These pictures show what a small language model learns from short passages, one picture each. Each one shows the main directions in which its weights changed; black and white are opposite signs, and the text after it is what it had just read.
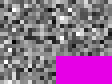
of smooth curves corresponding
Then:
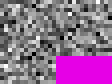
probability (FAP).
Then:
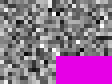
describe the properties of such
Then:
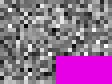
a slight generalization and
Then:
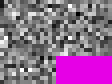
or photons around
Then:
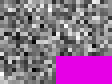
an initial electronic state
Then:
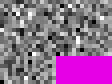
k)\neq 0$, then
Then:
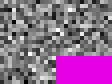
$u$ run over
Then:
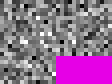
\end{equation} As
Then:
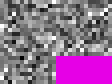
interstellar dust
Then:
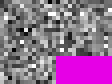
\in \Spec
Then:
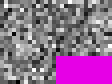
our understanding of
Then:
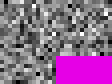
distributions, and we can
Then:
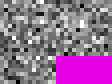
uncertainties associated
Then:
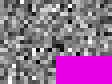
scalar case above, the
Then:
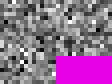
overall rate of
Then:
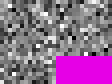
k', - \sigma
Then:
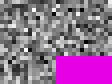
relic density as well
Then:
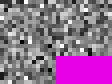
I hope that he
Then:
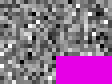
In (partial) differential
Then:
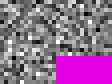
mass distributions of HJ
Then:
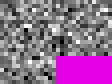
of Formulations for
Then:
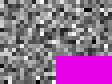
from the constant strings
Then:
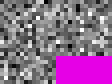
\cdot (at +
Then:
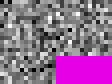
can now be seen under
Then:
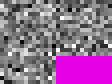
that $K \subset
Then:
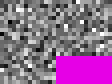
the Fitting subgroup
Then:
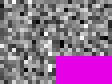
main results provide various
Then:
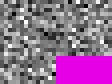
converges radially to
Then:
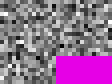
may grow in the
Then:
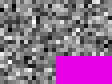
get a heuristic
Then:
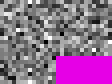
the authors extended
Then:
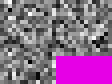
coordinated at most to
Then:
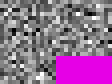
than their univariate
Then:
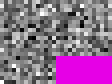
Let $G$ be a
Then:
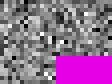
source, one can
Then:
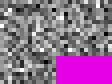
about earlier
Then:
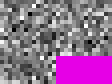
to be selected
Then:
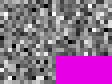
system, there could be
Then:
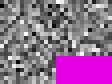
rooted at the
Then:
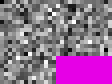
and cloaking have
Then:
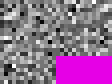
not completely represent
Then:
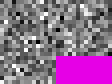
nm, a gap
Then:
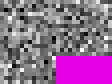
converge to the optimal
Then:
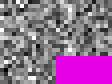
compound and vice
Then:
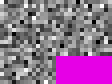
envelope model, and
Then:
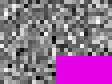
the status of
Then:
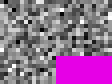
real numbers over the
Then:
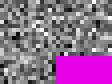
one norm means
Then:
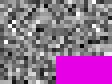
sufficient resources
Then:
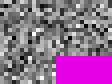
unit vectors of the
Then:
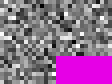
act on $H$
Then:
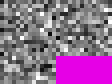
of this paper we need to
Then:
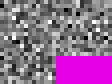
with $S\subseteq
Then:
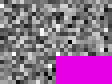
and we can approximate
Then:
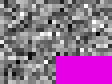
obtained for relatively small values
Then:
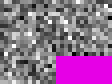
it linearly to every
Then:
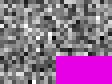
its period in
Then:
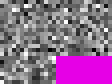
$U\subset S$
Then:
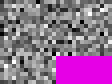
is a short exact
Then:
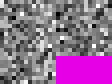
lattice between positive and
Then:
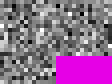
proposition a kind of
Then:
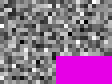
angle $\theta$.
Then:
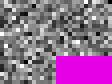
in $X$. The result
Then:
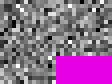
\\ State University
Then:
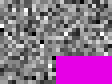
the classical arrival
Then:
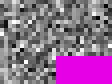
with a bin time of
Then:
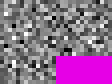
a vector space equals the
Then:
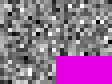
study the balanced
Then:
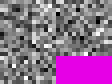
the disk that is given
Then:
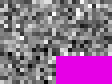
for meshes with
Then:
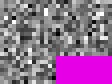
valued 2-form defined
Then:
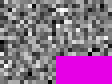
set of neighbors
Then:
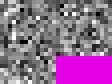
vulnerable to
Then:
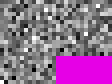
\delta (t)
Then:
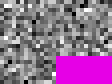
\newblock {\em
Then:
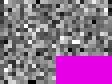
common factor, hence
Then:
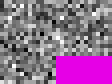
Note that the results
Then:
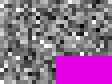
Odd | Odd |
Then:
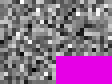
The Large-Sized
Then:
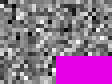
it out and obtained the
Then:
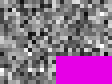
different for $\phi$ to
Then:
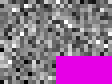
$B_i$ and
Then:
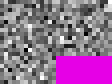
important in the rest
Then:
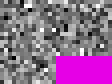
order p-modes
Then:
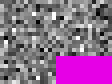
Examples can be
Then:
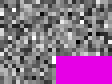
for morality as a
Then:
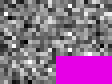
invertible for
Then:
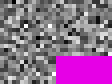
the manipulation of
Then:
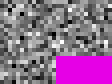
larger than the length
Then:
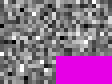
is a volume form on
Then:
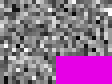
of positive bisectional
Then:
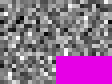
it will try to
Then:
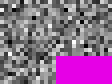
an odd integer in order
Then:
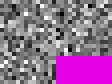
relaxation processes.
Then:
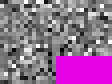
$\partial \phi /
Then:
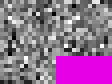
compute the characteristic
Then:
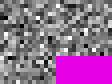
and the target state
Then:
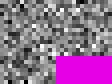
the LCSR method
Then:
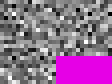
test problem to give
